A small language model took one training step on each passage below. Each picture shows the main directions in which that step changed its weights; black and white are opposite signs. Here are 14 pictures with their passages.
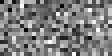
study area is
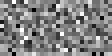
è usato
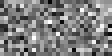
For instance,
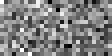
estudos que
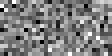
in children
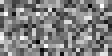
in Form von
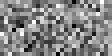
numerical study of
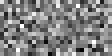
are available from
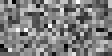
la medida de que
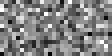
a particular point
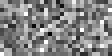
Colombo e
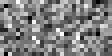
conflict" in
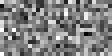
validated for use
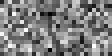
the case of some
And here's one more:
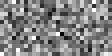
The implementation of
